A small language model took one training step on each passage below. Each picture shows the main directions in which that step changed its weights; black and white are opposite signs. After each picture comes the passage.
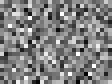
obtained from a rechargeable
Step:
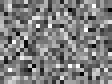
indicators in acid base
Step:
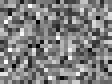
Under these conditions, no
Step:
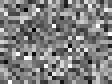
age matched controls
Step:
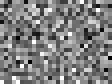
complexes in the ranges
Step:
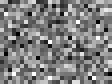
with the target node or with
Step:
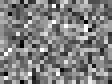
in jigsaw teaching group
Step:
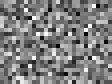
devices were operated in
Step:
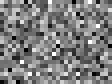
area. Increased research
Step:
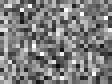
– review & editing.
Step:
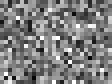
consumption: the first
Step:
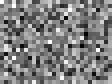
who won't support
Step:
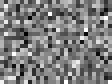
trained in: (a)
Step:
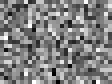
to my success throughout this
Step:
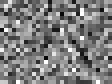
distributed to 236
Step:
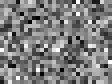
Mioc, M.,
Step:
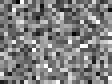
S. Shin,
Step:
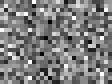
thermal contraction
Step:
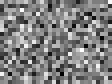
seen that the study and
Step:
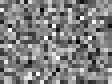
survey, concept design,
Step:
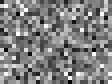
appears to be a
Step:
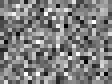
is crucial to understand the
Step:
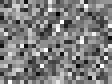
involved in the PLAL
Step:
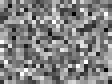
Results: Among
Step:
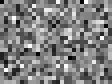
texture characteristics of
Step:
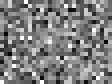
building envelope
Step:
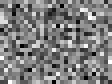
. Arts College
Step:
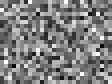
rupture risk.
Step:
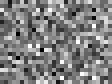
reliability, and future
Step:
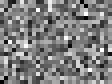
a maximum depth of
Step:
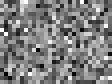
system helped users during the
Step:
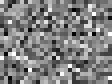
done for getting the
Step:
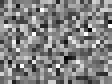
this study showed sig. F
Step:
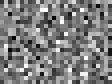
Eem Sea.
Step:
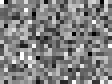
while discarding weaker
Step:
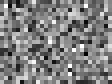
were used to analyse the
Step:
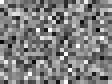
In this mode, the
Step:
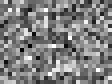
blue. (Right)
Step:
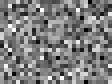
do also serve as a
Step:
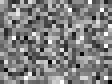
of different catalysts,
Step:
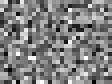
the study areas. Focused
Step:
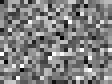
of implementation of community health services.
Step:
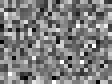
withdrawing groups at
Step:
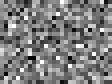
expulsion orders
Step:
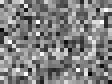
framework necessitated certain
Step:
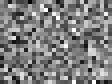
of resources for Urdu
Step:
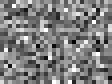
demonstrate in their seminal
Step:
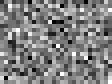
Health Organization
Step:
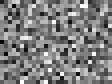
of his hands" This
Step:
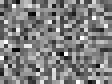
offers opportunities
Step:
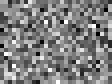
includes the following: personal
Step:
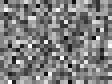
be obeyed by the
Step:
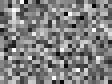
project. - Research of the
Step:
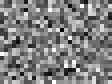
effectiveness of the
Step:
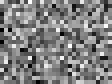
migrates into the
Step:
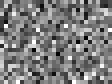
Proliferative and
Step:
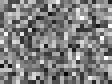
of speciation events based
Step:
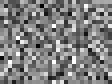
Bitcoin](#), a
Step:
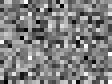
proper educational system that can
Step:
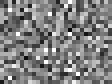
The results of the study showed that
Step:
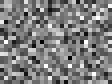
action of an external
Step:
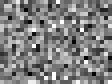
texture of apparel
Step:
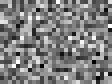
Citizenship behavior and
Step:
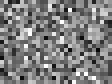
the year, when one factor
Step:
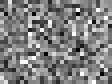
learning performance. Future Research
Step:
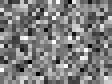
since these exceeds
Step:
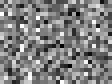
[11]. Due to the
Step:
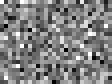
five further narrowed
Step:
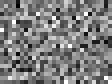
stimulating cooperation
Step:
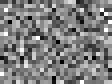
3: Neutral
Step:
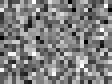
and overall organizational
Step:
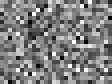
uncertainty in the distribution
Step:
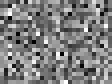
was formally released by the
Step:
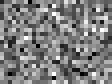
item, followed by
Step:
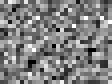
cosmetic, food and
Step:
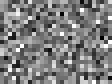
of 0.464 when compared
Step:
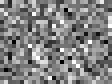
specific decision-making.
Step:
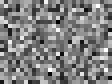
Lastly, potential bias
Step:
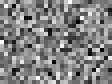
R. Quantum
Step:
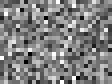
they did not realize when
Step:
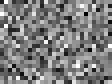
the pioneer on
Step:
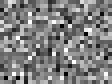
mass and potential energy over associated
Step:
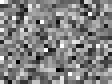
bonds connecting
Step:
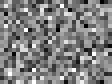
observation result [4].
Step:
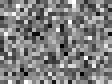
is explained by the model;
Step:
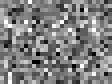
Outside air is
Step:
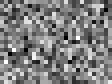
decoding The coding
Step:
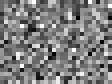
used as hypnotics
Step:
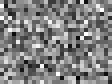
sūris*. This
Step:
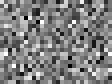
related to saturated
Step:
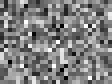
The binarized white
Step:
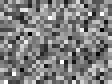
as previously presented [8,
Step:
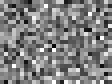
with dil. HCl,
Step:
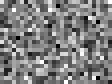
harmonic spectrum
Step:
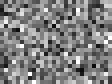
Potential collaborations
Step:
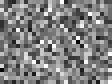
take immediate
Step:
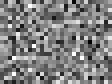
Researcher's Extract
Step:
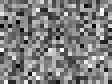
recombine knowledge in new
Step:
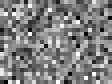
are emulated using $K =
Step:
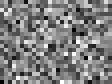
views to identify
